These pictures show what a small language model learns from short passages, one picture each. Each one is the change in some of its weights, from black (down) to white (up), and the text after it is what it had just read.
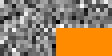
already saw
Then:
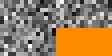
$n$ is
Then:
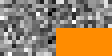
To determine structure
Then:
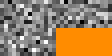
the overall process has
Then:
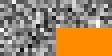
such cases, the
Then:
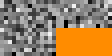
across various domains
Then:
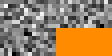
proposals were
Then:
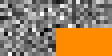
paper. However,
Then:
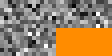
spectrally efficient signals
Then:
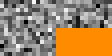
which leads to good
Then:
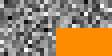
neutral and the
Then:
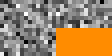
api services
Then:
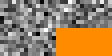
are used as the
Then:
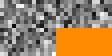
and sets of
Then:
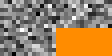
in Germany
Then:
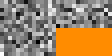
Formation of
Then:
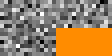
For studies that met
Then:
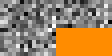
Blood :
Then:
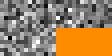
role in determining
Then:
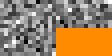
made with ESO
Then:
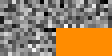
are effective. This
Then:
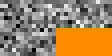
research goals and
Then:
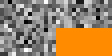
the depression
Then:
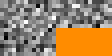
and holistic
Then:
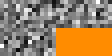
usually not
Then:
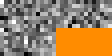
fraction- 30 and
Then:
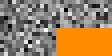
quality of the
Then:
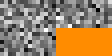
plot data for the
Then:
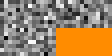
actions. They
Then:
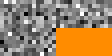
coatings will
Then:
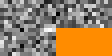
in exit
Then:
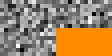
robust waveform
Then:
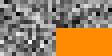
anxiety and
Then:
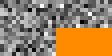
ego and
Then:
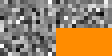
The catalytic
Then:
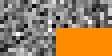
- World
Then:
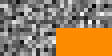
initial condition, which
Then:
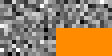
applied to the
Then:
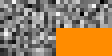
demonstrate the general
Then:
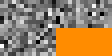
we are not
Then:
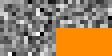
energy was obtained through
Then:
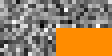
conditions of material
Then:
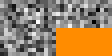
incorporate this
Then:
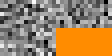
although uncertainties
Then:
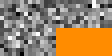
a tensor product of
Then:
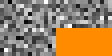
the data for the
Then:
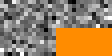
appeal to
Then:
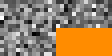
mechanical diffusion
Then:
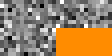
of loosing
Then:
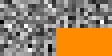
to rate their
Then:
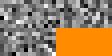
have not obtained sufficient
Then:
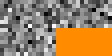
is popular with
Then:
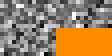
and having
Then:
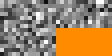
like shape,
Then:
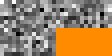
where ${\cal
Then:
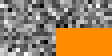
of life. The
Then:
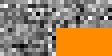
ns Table 5
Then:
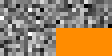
naturally if
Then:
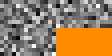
score of
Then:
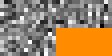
influence on implementation of
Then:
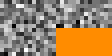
and the resulting
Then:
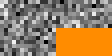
$r$ is
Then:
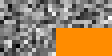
problems from channel
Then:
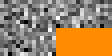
plant construction
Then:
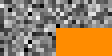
of the bulk
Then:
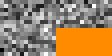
no power to
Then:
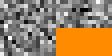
segment of
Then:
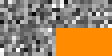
Abstract The
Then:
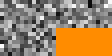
and not easily
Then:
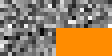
to use two numerical
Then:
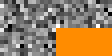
peaks of background
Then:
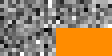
Time delay
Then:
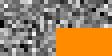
is Gaussian or
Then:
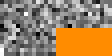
coexist as
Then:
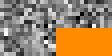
whether it is
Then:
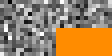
the effect of
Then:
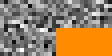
horizontal lines
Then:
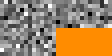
While the assumption
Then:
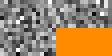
The results obtained are
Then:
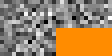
disorders and
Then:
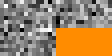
well as the steps
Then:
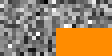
lines denote the
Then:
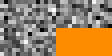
content' and
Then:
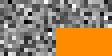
the same time
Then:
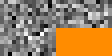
change was also observed
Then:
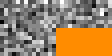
intersections of
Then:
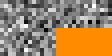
min, the
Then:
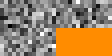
Figure 6.
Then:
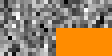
independent parameters including:
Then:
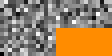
substitution of
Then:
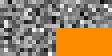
in the same model
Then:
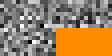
dimers are
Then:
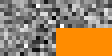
a covariance
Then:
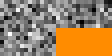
speech because they follow
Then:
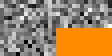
lab and about the
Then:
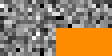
of data,
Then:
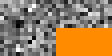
interior and
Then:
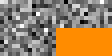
the BPIO
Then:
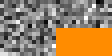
coordinates, a
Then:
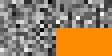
obtained information is useful
